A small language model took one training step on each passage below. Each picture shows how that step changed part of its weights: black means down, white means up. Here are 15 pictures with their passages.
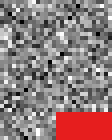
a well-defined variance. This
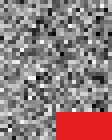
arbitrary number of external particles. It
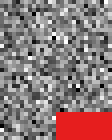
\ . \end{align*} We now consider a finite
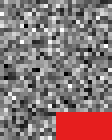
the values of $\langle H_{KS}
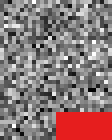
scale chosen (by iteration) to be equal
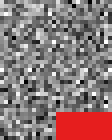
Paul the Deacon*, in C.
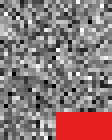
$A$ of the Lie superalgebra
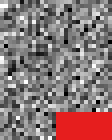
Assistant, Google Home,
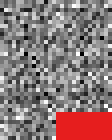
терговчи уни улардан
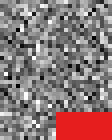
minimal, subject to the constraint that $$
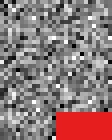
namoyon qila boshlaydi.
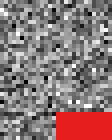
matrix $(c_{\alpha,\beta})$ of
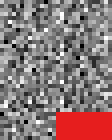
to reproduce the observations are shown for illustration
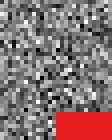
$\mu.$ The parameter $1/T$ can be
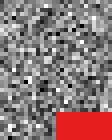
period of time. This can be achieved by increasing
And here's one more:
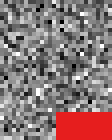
factor along the array, was discussed in
